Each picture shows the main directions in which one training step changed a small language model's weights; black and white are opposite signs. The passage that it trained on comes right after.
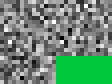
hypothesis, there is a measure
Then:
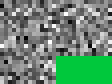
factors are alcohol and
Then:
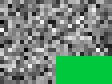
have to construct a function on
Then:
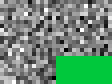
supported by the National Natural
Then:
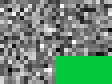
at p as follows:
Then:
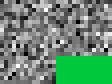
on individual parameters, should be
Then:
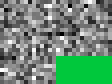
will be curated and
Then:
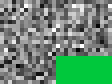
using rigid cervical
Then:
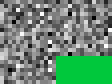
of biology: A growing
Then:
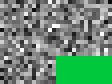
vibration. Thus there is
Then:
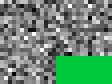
in triples, with the
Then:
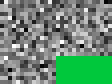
fieldwork carried out in
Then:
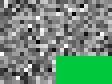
linear programming problem is computationally
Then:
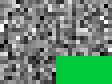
change of projective coordinates so that
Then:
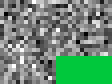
on a single password
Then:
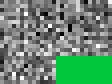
Tammanna R.
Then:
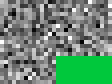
Because of the union of the
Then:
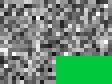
G_u$ and give
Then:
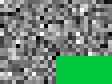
the distribution of the key quantity
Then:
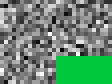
such kinds of drugs
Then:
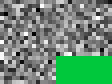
articulate the school's
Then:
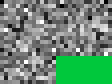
2-dimensional solvable
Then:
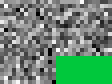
However, tasks, research and
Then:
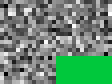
includes our conclusion. 2
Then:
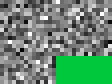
I-beam. The
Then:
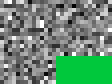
time, the findings confirm
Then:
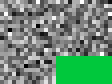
pectate, while
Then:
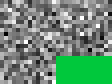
factors. For example,
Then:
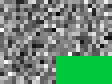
were successful, however, an
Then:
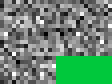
objects are in $M$;
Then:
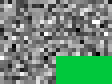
violence, the processing
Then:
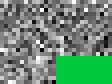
\ref{3} and
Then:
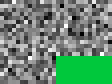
the U. S.
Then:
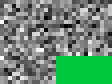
insanity in detail,
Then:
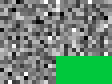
(Xe lamp,
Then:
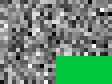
(4) and taking
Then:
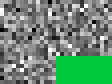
purchased from a
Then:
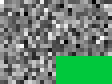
alongside thoughtful
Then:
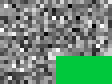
Figure 2, with a
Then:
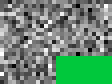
on the composition of the feed
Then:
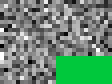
play an important role on the
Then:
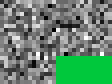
average vertical heat transport, and
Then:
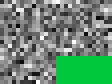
in 2D; these were
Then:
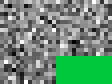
\cdot h \cdot
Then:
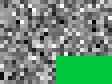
section is concerned with
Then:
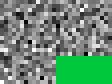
to basic minimum services such as
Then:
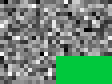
facilities, the one whose
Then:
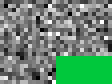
their initial and final points shown
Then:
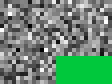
equal to $1$.
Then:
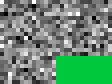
switches off lights
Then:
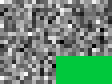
found to be lower than
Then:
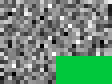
distribution which includes a set of
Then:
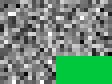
apply the divergence theorem on the
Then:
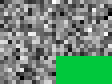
we see that this is equal
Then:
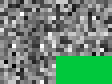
in the original LSI
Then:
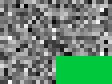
necessary. Aim: This
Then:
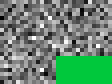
mod$R$. We call
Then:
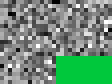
of swelling. The
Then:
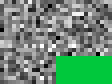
increase the competitiveness of
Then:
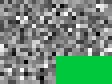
the current study are not all
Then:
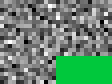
not elements of the set
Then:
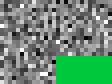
2020). Moreover, competence
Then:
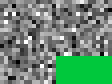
accounts! Here is the
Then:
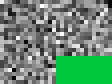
phantom images. At the
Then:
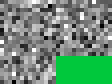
issue in need of additional
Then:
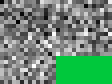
L. Rozoy
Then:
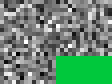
in the bifurcation parameter
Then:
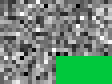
Expressed in deformation space
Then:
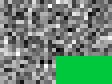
to be more productive and
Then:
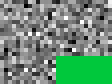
automation. This part of
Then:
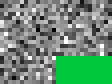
some non degenerate random variable
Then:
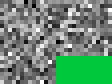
currents [4].
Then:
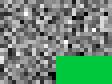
the number of linear regions may
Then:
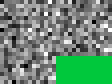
$\alpha=\Ad u$
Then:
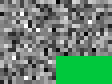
language. They can also have
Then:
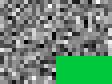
In the present note we compute
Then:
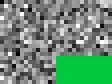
years and older)
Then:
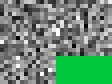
(less parameters and specially
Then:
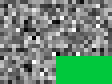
runners on how to correct
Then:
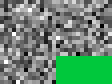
publishing community, the following
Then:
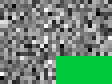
Figure 6 and Figure 7)
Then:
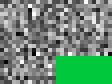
and is well characterised for
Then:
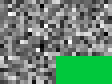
performance of the different motion
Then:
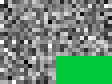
2022). Traditional SOC
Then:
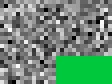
only depends on the topology,
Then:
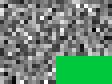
A further requirement is the
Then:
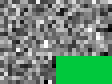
1. Look at
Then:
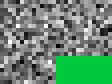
the similarity approach based on
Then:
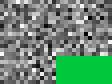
transformer faults could be
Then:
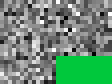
for any group $G$,
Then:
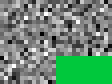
the finding aids are
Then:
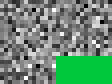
a complete bipartite
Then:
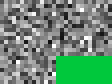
Now we meromorphically continue
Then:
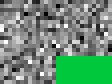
10 GHz. At
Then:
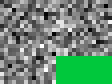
each block) were identified and
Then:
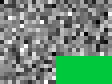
are $k \times
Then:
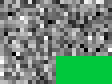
manifold $\overline{M}$.
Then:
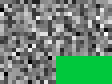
of the 18 pictures.
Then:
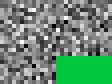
current weighted by the ratio
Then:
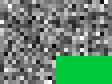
to last beyond a generation:
